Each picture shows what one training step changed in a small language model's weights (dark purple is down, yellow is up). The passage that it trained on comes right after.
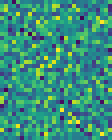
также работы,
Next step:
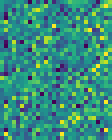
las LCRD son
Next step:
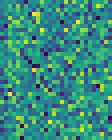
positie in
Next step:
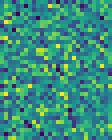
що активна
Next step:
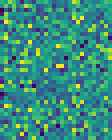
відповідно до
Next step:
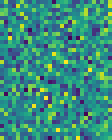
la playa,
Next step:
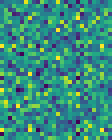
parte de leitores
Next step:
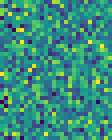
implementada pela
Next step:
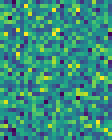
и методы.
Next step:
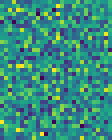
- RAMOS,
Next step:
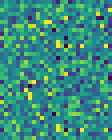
mencatat data
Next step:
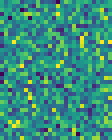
n'est plus
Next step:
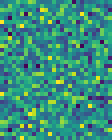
uma verdadeira
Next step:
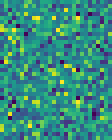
vivants ont
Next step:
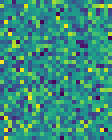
the causes
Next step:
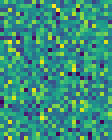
are common in
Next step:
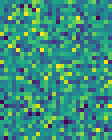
girls in
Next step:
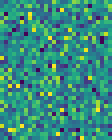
einem Jahr von
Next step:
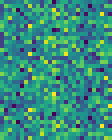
is needed.
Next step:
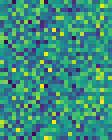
causando um
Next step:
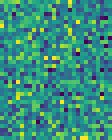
Touristen mit einer
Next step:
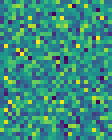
va tozalash
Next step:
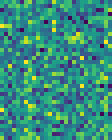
para que alunos
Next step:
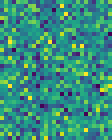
de sobreexigencia
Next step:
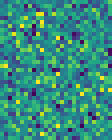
барча учун
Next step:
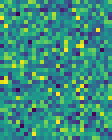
perçue comme des
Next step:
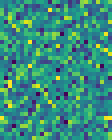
в критические
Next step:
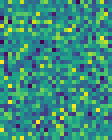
Krankenzimmer ein
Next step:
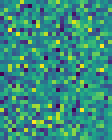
en la gestión*.
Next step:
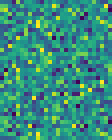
данный период
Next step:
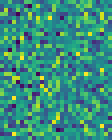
beradigan eng
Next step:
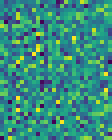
пропозиції та
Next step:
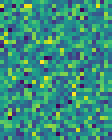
et al. State of
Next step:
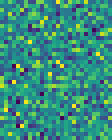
esta pesquisa
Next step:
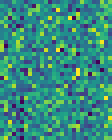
lhe confere uma
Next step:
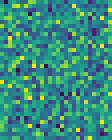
la vida de las
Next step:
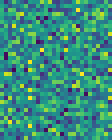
cuando hubo
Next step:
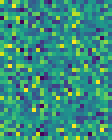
Concept as a
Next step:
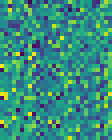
la dirección de
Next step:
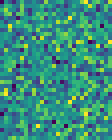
МО РИБ
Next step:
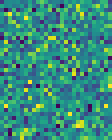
are studied.
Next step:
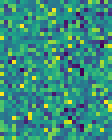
emas, o'zbek
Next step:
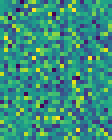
что «все
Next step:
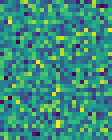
dan Logistik.....
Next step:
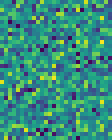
Loan loss
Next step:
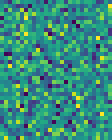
Cada concepto
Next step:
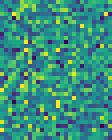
ayrim davlatlari
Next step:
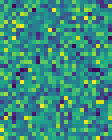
compounds //
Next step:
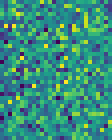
ifoda etishga
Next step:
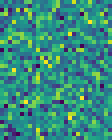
beradi. O'z
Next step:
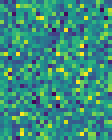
realizó mediante:
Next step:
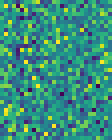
aux entreprises
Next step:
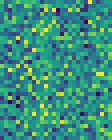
OFDM, от
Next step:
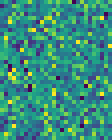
topdirib borish
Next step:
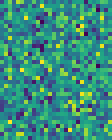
espacial dos
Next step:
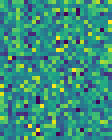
ma'lum darajada
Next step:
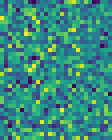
bilvosita turdagi
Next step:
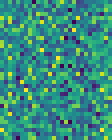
a bebidas de
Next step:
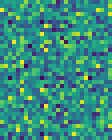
aggravation of social
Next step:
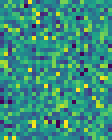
про окремі
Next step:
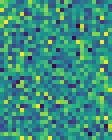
*La science
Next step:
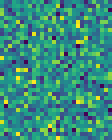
Ushbu maqol
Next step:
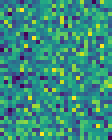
turma. Ele
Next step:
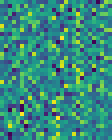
que vivía la
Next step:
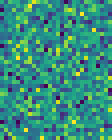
II – час
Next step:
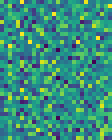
of Biology of
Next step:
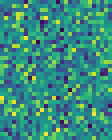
olingan olimlarning
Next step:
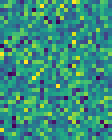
containing five
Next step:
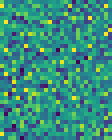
boshqaruv tizimiga
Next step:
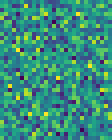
et Morais,
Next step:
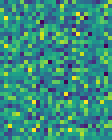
copia de un
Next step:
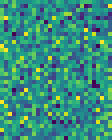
fundamentalmente de
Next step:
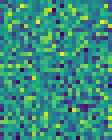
: Earth and
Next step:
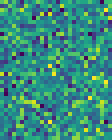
waarover het
